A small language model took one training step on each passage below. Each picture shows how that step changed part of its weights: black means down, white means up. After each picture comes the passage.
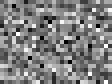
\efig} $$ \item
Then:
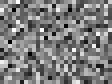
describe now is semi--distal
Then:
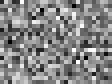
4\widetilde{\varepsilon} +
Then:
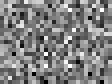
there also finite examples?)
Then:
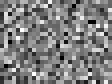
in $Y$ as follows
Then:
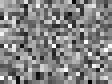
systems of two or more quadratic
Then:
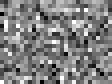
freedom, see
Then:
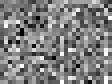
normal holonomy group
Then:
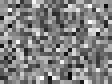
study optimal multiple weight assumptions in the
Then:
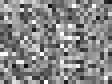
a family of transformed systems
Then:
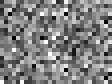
\end{equation*} Therefore,
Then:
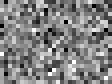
particular, we want to show
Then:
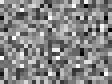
to its inherent nonlinearity
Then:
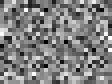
we get \begin{small}
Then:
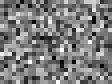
Appendix, we make use of
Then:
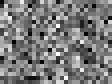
\node[below] at
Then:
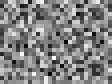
that the vertical map is well
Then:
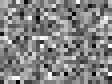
algebras}, Duke Math.
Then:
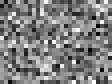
T. Strohmer:
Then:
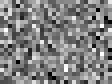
reference strategies. In
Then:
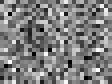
$g$ has cycle structure
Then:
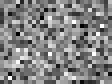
half a century,
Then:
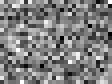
wanted to prove.
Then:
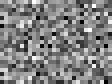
above observation for the action of
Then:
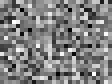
Let $e = xz$
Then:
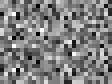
ladder operators are easily introduced
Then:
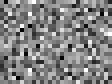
solving the ILS problem
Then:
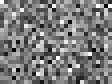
soit le groupe de la
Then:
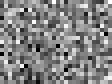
one. Our main result is
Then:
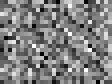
Then $\Psi$ consists of
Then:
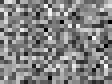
$A^1$, the start
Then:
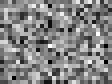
the patches.} So the
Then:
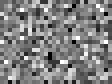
by R. C. Bose
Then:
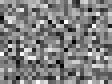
in terms of the gradient of one
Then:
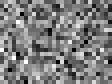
that, for an absolute constant
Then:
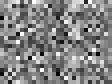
this information in consideration with
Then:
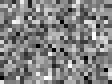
Tx=\pi y.$ Therefore
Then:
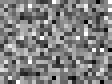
with time course. For
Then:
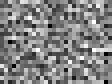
As in the proof of Theorem
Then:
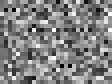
shows that $T\geq
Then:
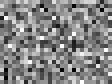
acts by matrices with rational coefficients,
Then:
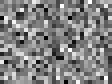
we are looking for the
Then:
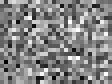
In this note we will make some
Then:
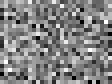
or active units, at
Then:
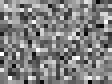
acting in a Hilbert space
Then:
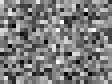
already been established that results may
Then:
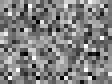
this maximally degenerate rational
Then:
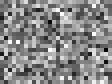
true estimator in general as it
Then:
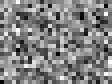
the transitive groups", "do
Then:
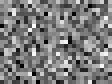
the \emph{Clarke
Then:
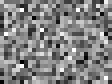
bit. More precisely,
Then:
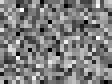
of flood peak
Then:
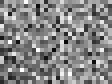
is contained in $A$,
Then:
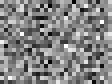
upper rooted order with root
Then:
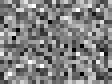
with the only difference in the
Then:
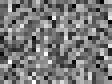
property. The second property follows from
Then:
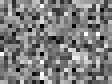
Rozza, and
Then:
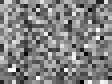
$j_{max}$ represents the
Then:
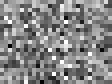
a bijection between pairs consisting
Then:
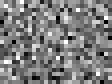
incomplete preference
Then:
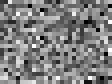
hence \[ S_n
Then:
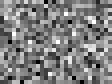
partition of $\widetilde{R}$,
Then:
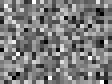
for assessing the
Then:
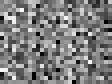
of first-order reactions
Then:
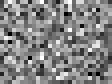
that $\varepsilon_0 =
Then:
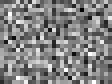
height 6pt depth
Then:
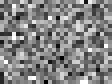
up to multiplication by a
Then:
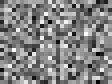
ergodic. Since
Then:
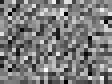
\end{itemize} We define
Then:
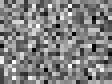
identity of a tracial
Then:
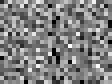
there are at least two different pairs
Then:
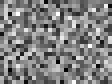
space as $k \rightarrow
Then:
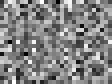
that $\alpha^r$ is
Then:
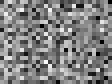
$T_p$ with trivial
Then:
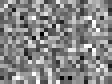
$$\langle x, y :
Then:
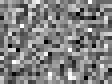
of this paper, to avoid
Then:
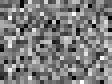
by Ferapontov
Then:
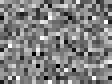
to $x$, operating on
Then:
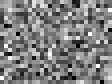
the UK transfer
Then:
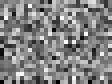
perfectly conducting
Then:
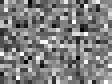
relation}, \begin{eqnarray*}
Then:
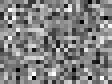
generic automorphisms of weighted
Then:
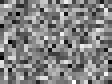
$g: \CC \rightarrow
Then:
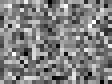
critical points past each other,
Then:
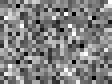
multiplication by $a$. In
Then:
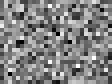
we def\/ine conditions
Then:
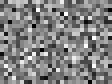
Now we prove the existence of solutions
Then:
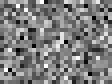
\) \EndIf \EndIf
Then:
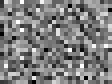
\tilde A_1\ge
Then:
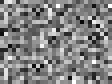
$P(\delta)$, the necessary
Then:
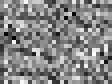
larger values; because from the
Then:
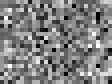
numerical simulations. We will be
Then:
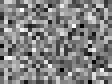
$\alpha > 0$ may have
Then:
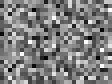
field of characteristic zero. Let
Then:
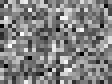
highest $k$ so that
